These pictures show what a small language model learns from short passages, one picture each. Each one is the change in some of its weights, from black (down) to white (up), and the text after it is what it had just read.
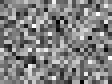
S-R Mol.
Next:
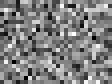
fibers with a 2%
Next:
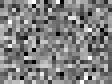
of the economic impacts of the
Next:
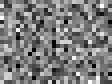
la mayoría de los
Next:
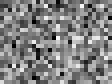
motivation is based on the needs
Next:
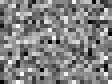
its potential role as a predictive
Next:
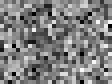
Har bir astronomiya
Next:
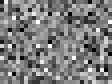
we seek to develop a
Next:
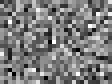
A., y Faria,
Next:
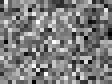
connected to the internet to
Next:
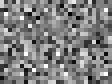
construcción autocreadora
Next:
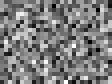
SHAPING The generation
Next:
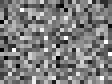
farm. It is an
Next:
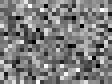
різних рівнях
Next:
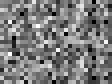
gelation studies using seven
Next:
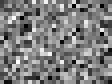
Em relação às
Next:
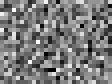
travailleurs. La
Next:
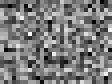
have not selected any from the
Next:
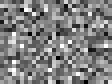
entirely different physiological
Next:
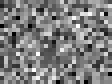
to be toxic if the
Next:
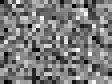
Methodologically, this study
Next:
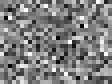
dimensionamento e sulla
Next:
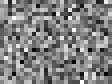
the use of corporal
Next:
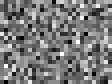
Cavendish university,
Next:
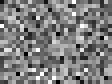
and second is to trust on
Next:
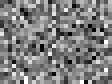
area of the teeth .
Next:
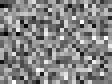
as the most important measure for
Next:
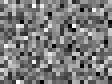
⁶ Ibid at
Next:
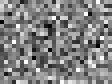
é uma **Revista
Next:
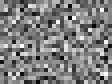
1st order decay rate.
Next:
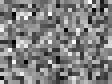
of protein in the original
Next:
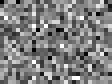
particularly 121 challenging,
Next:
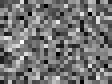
По мнению
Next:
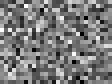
tipos neuronales
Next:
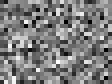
Tourism Development
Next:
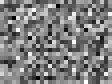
used in clothing in a
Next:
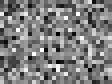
caused by static power
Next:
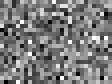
FSS Hex fraction.
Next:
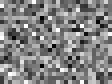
билан кириб
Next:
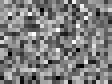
tuproq - grunt
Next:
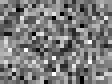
are not impact craters,
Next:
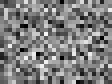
as an effective nonthermal treatment
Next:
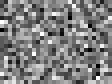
along with unhealthy
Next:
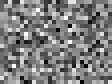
urethra and not
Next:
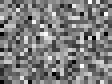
W$ can be defined by
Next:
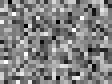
two PINN implementations,
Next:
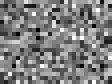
dilakukan di Workshop
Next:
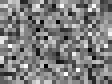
causality relationship running from
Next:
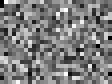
Learning*, 16,
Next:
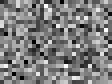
For simplicity, these three
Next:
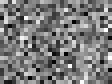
Journal of Digital
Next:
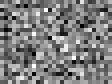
сделать вывод,
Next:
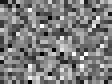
2). These state-centric
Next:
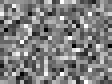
& Сопільник,
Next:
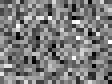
de aula, la
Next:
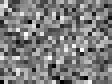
the Digital Era //
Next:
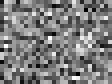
tables, analyzing
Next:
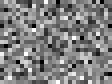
time of the riverbed
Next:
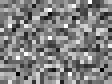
спрямований на
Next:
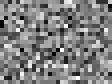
curation, A.C.
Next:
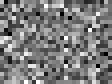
тому вкрай
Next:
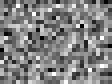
исследований с целью
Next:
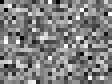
a country. Because
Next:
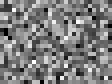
release formulation.
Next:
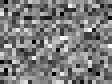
на увеличении
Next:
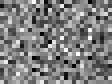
of every individual in the population
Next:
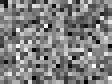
other words, the diversity
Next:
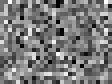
insecurity rising,
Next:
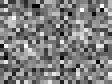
São Paulo:
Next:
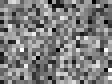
conversations with them.
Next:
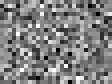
// Prusa Research, –
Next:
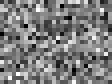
to fill out the forms
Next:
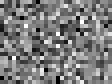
climático. En este
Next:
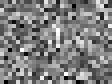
Pencarian database
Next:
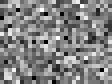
mamíferos do
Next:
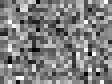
positive perceptions, while the
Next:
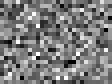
antimicrobial and
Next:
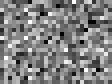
player outputs when no
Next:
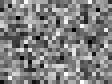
бізнесу, в
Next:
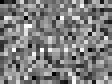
the corresponding zoomed
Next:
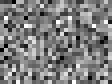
rural. Caso
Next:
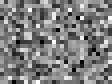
van deze paragraaf
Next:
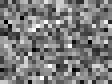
employed was faster in
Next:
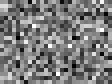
aveva disceso la
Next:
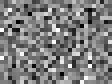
European Journal of Research and
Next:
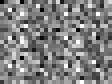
asosiy ilmiy natijalarini
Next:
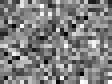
tashkil etadi. Chet
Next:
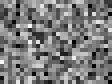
de Deus qualquer
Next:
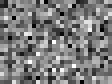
appropriate treatment used to
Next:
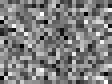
s.f.). Estos
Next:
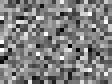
algorithms, formulas,
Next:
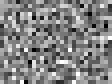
the PC platform or various
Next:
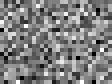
qadoqlash Bankalar
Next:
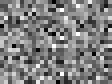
for human interpretation and reporting
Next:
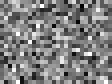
baston de general, y
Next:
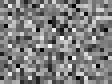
0.90 se considera una
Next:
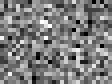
relationships and experiences,
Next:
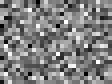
o'zgarishi inson
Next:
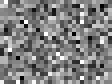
год Выпуск
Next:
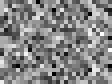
қизил гулми
